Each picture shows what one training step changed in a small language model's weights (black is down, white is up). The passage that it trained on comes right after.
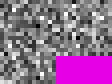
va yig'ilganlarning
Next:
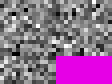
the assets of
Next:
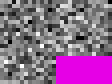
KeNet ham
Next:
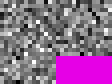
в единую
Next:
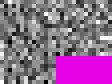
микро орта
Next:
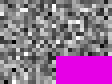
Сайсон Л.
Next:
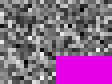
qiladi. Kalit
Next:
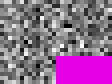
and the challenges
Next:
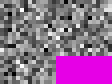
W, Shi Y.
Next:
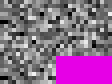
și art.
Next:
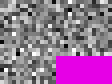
niet snel
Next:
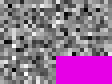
was his job
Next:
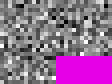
памяти во
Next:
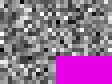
de La Victoria
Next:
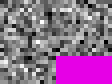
de relação do que na
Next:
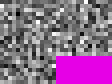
an enterprise is
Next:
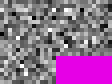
on the Quality of
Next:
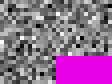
pelo trabalho
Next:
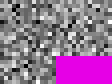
het bestuur
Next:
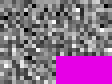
akan cenderung
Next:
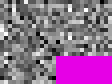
- Wolfgang
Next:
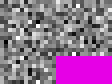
le porte della
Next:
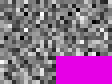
va nufuzini
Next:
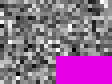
und die hiermit
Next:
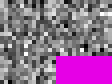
от языка
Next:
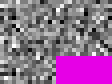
2. VaR
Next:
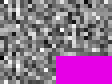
та захист прав
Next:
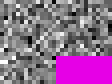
entity. The
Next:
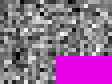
XX веков как
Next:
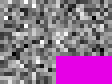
kas ļauj
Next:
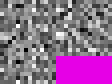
cele care îi
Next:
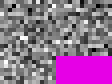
relations, etc.
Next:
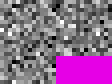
мускулите на
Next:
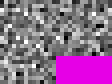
com que o aluno
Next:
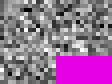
Elaborado pelos
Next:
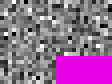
цікавою для
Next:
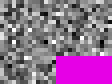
ser diversificados
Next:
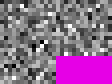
9 % i geliy
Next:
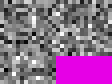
estudos analisados
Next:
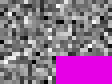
que experimentem
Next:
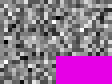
se comunicam
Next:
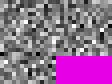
e orgânicos,
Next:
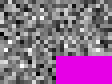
na verticalização de
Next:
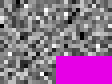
qilinganligi bir
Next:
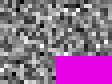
y la logística
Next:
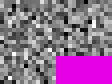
de teren pentru
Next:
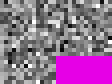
degan bahona
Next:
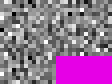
захист прав і
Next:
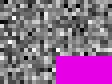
tizimli tarzda
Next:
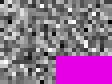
de calor que
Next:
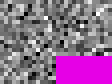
y porcentaje
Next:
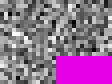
elektr transport
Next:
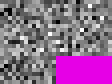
werden. Der
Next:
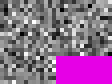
бытия, с
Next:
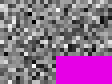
indivíduo com
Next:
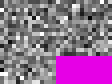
to the sun's
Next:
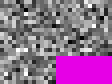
and treatment of
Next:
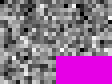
va axloqiy
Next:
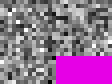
A incorporação dos
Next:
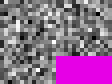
motivación de los
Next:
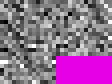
mate wordt
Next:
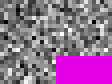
ustalik bilan
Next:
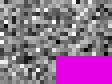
de Pedagogia
